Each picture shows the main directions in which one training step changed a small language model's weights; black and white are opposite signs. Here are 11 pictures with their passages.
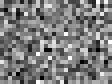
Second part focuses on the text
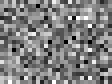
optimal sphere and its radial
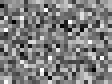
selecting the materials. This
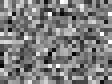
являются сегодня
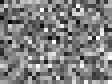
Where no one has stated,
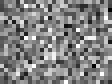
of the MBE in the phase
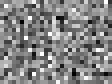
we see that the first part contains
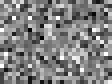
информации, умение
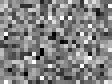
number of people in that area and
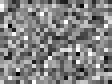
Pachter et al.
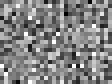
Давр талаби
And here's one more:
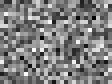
y los actos que no
